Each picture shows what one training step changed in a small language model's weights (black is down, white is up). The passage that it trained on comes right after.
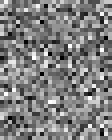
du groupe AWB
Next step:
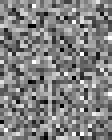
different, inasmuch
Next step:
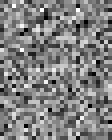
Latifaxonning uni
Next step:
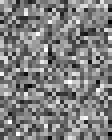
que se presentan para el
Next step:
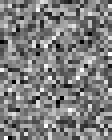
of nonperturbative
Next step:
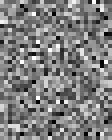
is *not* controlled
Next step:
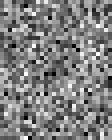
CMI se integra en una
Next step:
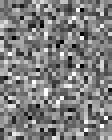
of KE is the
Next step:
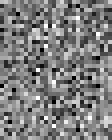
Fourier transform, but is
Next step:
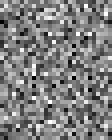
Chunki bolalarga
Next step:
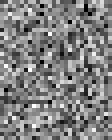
Es gab von S
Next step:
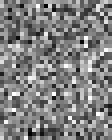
$M$ other than the
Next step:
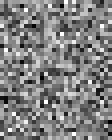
to the convention that complex
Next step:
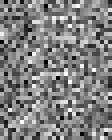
see approximately the same metric.
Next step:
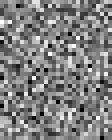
the CTPA dataset,
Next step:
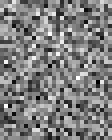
žáků a
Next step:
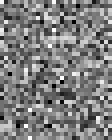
that \beq B=
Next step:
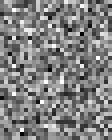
Calculating the propagation
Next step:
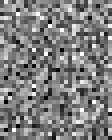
и спорта,
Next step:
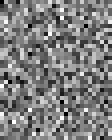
fits. The availability
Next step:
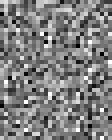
lepton's gauge boson
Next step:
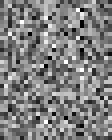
este unul important dar
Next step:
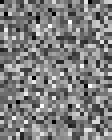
halok bo'ladi,
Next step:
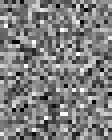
dans leurs modalités
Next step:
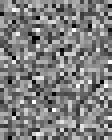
the overall encoding complexity can
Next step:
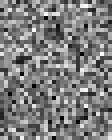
it cannot be modeled by
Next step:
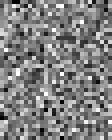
\bar J(t)
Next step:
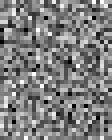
SPPA yang terbagi
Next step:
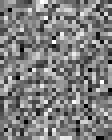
completely symmetric state in which one
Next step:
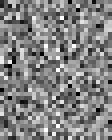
and references therein.}
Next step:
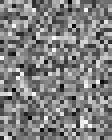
we know all the loop functions
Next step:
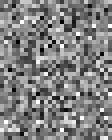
depending on a grid of
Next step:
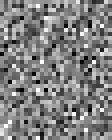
the orange phase does not
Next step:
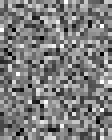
and the transition amplitudes are given
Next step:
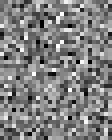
of Thomson scattering
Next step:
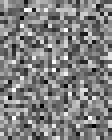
être ouvertes.
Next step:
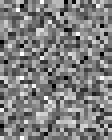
traced by lines of
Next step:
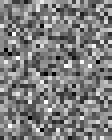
considered. When the number of
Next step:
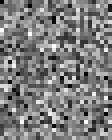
measured $\gamma n\rightarrow
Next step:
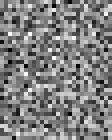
individual approach in comprehensive
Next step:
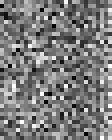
identified processes that are sensitive to
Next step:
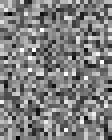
de bepalingen van
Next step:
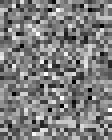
the 5th coordinate dependent
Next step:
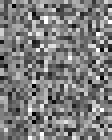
the panels (C) and
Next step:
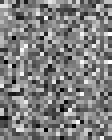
ona tili fani
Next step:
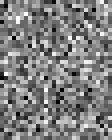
davrda kalla
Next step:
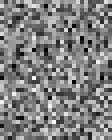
the four parameters, we
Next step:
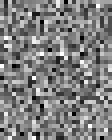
and time features, respectively.}
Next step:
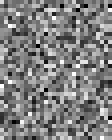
is still larger than the derivative
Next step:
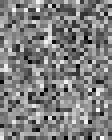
the literature in the context of
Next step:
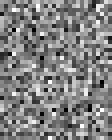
the coverage dependence of
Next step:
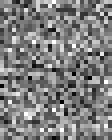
presents the learning-based
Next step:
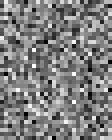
optimalnya pengembangan,
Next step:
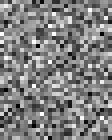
feedback. The
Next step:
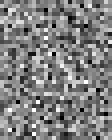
content is poorly
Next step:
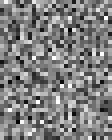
complexity. The decrease is
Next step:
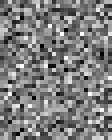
162 to be associated to
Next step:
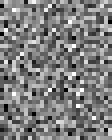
ETH. Их
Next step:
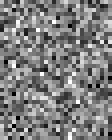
um processo que demanda
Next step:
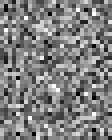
окремі проблеми,
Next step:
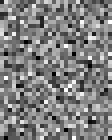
no âmbito
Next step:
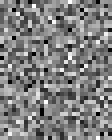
do Conjunto,
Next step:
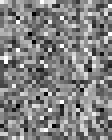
generalized complex-valued wave
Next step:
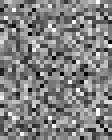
University, Chaim
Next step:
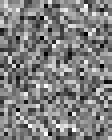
acerca da origem
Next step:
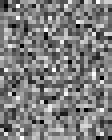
potential confounders
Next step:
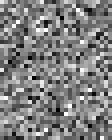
limited information admitted into
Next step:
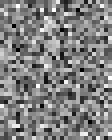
o fortalecimento dos
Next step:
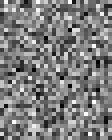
резерва у
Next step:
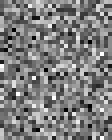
the detector are applied, including
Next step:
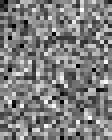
mergers at a more general
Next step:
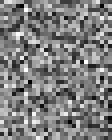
: France. Source :
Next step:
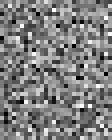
training, validation, and
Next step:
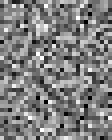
separation of the doublet pair
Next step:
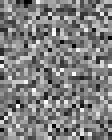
escolar, como se
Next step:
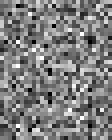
the Hall conductivity of a
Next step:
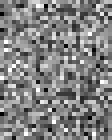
its interaction with a region of
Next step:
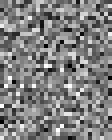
of Growth*.
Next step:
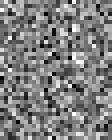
и еколошким
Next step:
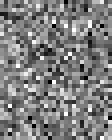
that the two-copy
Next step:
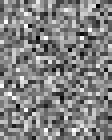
superior. Um dos
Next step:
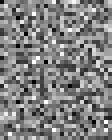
adia o pala
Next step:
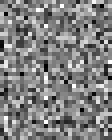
darajada ijrosini tashkil
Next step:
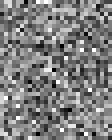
important questions in our
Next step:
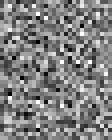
seguida, vá
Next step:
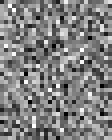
and young people as
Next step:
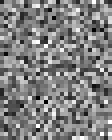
buldur, háy
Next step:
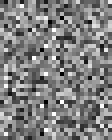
\end{equation} The
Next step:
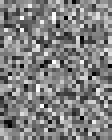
degeneracy $\varepsilon _n
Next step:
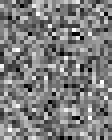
In the presence of plasma,
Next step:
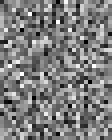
and shelter to
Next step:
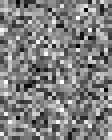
que os alunos tomem
